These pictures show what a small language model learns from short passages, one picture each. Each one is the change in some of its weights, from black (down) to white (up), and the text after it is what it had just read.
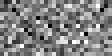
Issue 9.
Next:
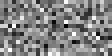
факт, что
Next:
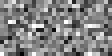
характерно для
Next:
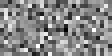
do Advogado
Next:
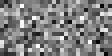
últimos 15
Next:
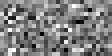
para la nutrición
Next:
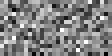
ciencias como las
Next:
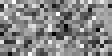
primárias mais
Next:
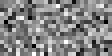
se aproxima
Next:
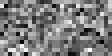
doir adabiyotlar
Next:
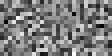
la proporción es
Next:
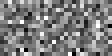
бўлади [6]
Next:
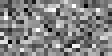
accordion art
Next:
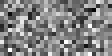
dados internacionais para
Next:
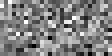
het royeeren van
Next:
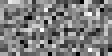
его труда.
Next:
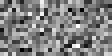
nos custos com
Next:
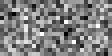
zapis in
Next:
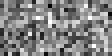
hallazgos de
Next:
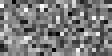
dan H_1
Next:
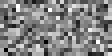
%, également
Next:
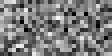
diterapkan dalam
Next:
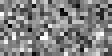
ser investigador es
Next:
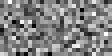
Personen mit
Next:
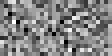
la competencia
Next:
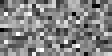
Sviridov ham
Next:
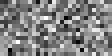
campos relacionados
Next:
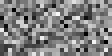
importante aplasta a
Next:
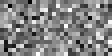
also interpreted
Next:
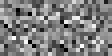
individuallashtirishning muhim
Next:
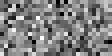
de baixa
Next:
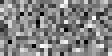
кенг жори
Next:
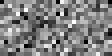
се пре свега
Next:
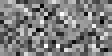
vakillari uchun
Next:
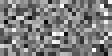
en estudio, donde
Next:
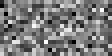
این است
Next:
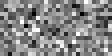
atividades, sendo
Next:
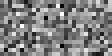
vinculantes que
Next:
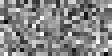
usuario de una
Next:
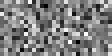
va usullar.
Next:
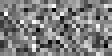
marocain The
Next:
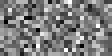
ervoor te
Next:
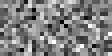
situación que se
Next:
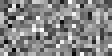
de através de
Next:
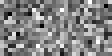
de segurança.
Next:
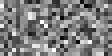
National Academy
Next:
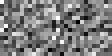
termen lung
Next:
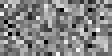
comportamiento externo
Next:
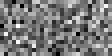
onder advisering,
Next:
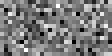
maqbul va
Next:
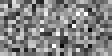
activities: the
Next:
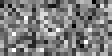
hijos. De
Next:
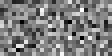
with mineral
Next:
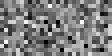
kunga oshib
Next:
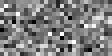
Dessa forma,
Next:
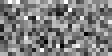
JONES Y
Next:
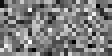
است: -
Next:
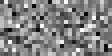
мационных технологий
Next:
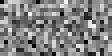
общих целей
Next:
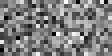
Bu borada rivojlangan
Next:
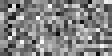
de decomposição
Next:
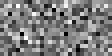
На основе результатов
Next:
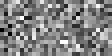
prazo (20 a
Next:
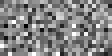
– na meg
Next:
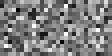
در قالب
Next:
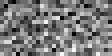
UB LMU
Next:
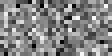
de explorar
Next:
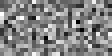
em comparação a
